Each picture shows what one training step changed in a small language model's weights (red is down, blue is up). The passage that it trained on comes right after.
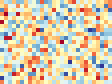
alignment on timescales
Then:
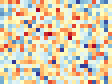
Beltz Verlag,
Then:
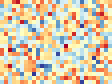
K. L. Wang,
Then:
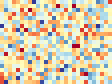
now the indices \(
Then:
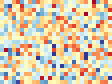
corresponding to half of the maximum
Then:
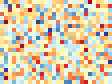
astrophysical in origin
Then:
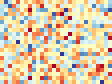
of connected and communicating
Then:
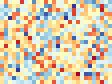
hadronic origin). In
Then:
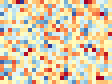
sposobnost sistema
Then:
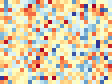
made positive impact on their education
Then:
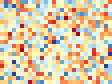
filters will be developed to
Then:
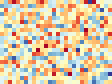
1996). The addition of 1
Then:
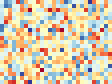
or poorly informed
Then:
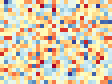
are reported by different experiments. These
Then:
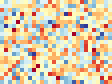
X-ray diffraction
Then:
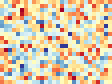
the most useful features for particular
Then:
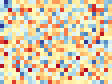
and large part of the broad
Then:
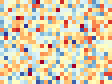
proof. In the proof
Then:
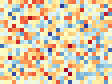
le recomiendo la
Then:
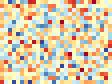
mumkin emasdek
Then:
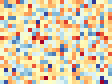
level of active learning for an increasing
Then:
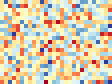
quantum cutting method useless
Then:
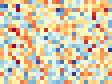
choses égales
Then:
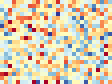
con fines de lucro
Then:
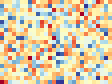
1. Localisation
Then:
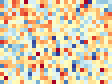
this response [61]. One
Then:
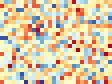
two of whom I was
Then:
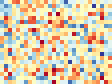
plays a key role in the
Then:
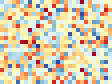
funding information with: %
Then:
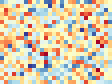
lower mean caries scores
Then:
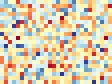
distance from the wall the different
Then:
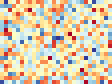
in multiple studies. Bacterial
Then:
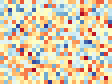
delivery date: 30
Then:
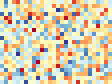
flips the four edges
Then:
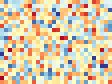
and clocks $B$
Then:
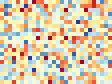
conflict of interest.
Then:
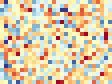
is well-defined only if
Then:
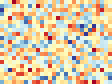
Calculate the system's
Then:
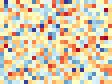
could be due to two different
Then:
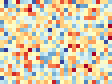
offerings to users. These
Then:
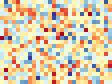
that serves as a link in
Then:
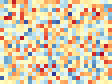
the occupation probability difference
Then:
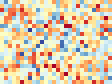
only via their SNP frequency
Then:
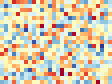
en düşük
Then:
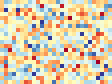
been found.\footnote{ There
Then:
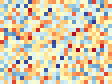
stress is an inevitable
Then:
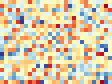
tumor areas of the generated
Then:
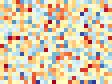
flows from bottom to
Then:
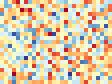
more researchers joined
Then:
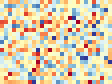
не обладающих
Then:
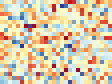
construction industry accept
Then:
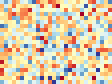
then slightly decreases at
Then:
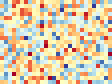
the superconductor, and
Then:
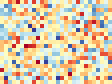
Portuguesa? A
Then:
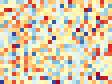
kasalliklarni va
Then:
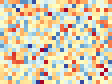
Actually, there are
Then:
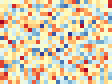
operation on register
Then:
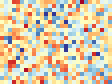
added (with lower limits
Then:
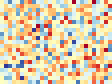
manipulated by different components
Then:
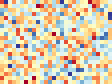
of Effectiveness
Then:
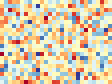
обзор изданного
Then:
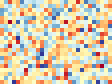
type we are after have been
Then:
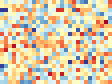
resolution at this FOV is
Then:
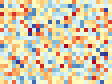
Distinctly, for
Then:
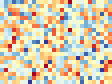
QDs can be obtained without
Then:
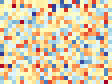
issue of factorizability and
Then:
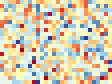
людьми и
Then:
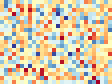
results from many clouds.
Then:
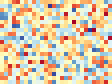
alt poet cu o
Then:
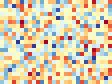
scalability is one of the major
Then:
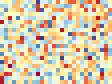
Nicht-Wissen von
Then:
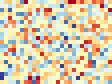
la cantidad de
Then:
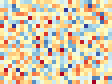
temperatures obtained in the first
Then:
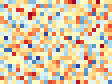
Root of Trust for
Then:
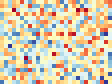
with hooks of different
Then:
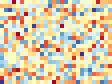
n \leq n^{\beta}
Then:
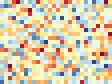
obvious and the simplest
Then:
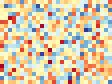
bir biçimde ve
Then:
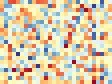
comercial de Serra
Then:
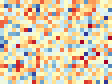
источника в
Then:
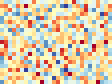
products and textiles.
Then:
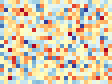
different, otherwise solar
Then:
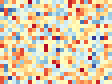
the epigastrium
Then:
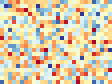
realidade local seja na
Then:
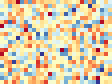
zararlari - *
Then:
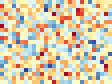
this must be decided
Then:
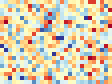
strategies [5, p.
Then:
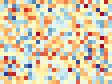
studies demonstrated that CI
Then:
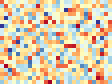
{\it four} sublattice
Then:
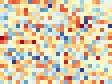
de uma década
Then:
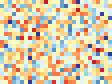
effect of different air purification
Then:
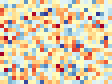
و البشرية
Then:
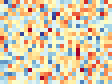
of the HD state at
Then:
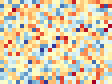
existem setores com %
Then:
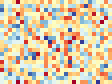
Kraichnan equation is
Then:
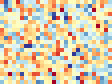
to have access to the idea
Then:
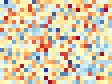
than the mean mass of the
